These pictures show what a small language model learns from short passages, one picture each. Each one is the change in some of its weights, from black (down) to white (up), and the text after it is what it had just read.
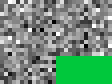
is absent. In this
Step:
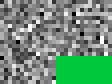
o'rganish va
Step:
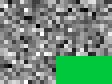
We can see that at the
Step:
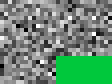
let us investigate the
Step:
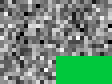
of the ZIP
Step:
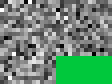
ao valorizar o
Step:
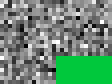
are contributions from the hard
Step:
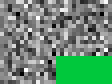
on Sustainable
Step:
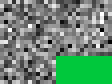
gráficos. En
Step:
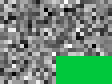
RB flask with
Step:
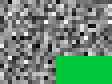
that in the autumn
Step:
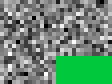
null hypothesis.
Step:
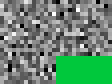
plays an important role in
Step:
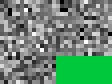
Agência Nacional de
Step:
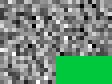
como uma ode ao
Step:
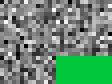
a session size required
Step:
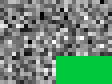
all micronutrients
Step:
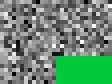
of COVID-19
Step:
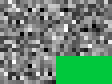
determinare la via più
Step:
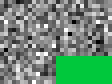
Iliad team is
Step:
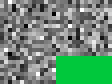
moderately resistant
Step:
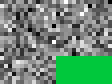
of the Ministry
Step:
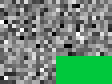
no Recife, como
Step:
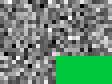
function of strain in
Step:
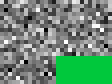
It follows from Eqs.
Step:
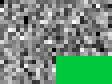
absent feedback
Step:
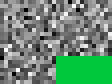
Between Groups
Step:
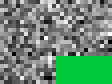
bonds the basis of
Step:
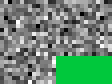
and 75 boys.
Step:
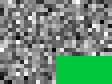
by the motion of the
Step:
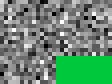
persons, 71 to
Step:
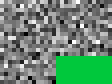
two plies or within
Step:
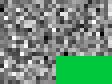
handcrafted or
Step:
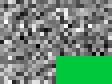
William and
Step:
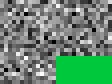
mother's maximum number of
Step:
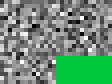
same one as that used in
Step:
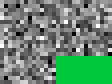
be heated by the
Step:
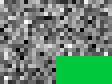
Otot Pada
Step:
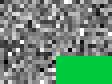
divididos en tres
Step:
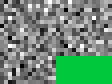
census sector ($r
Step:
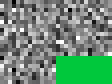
a factor which is everywhere
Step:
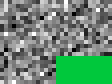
Fig. 2 and Fig.
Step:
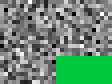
conducting activities that will
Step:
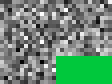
The questionnaires assessed
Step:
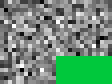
percent no idea,
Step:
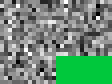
the interface between the
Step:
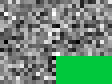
study of these properties and the
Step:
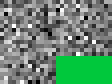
the mass becomes comparable to
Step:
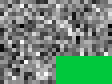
of a distinctive
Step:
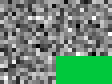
spectra reveals that the
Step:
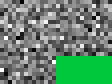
pattern emerges, with
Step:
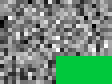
4 shows that Grade
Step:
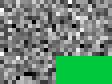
informan selama di
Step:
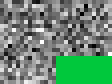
Schweigert V
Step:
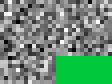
Qeyd olunan
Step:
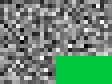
previous sections can contribute
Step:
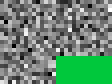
fragiles... CRIC
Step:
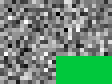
of the *type
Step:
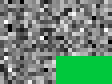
en choisissant de
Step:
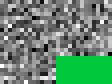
of routes: |
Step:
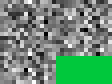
H H H 4 DA
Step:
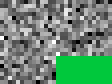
experimental measurements and computer
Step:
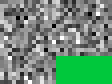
to the interplay of
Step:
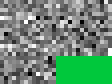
rather than on the
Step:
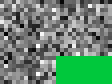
circles) of
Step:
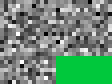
пана, і
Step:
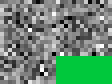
of Application.»
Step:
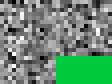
knowledge. As a result,
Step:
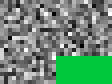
sta nel fatto
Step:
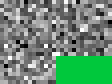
un nivel de
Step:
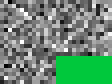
jahl esa
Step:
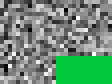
o intuito de
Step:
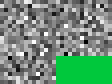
theory with direct application to
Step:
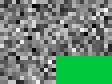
and the inertial
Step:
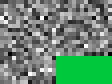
medium approximation is
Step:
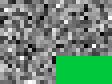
is bigger than
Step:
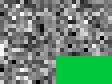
QR CODE
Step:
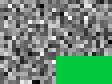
healthy practices that
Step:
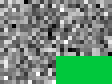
increased as the insulation
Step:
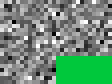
generated, the availability of
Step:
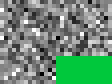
At Home Ltd
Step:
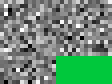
bulk relativistic
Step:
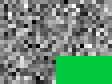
blocks with only
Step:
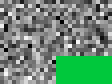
cyber security,
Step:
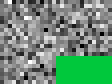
measures $\Delta$ and
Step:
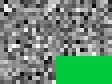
conjugate priors
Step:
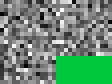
agent $n$ who
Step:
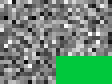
approximation when in the theory
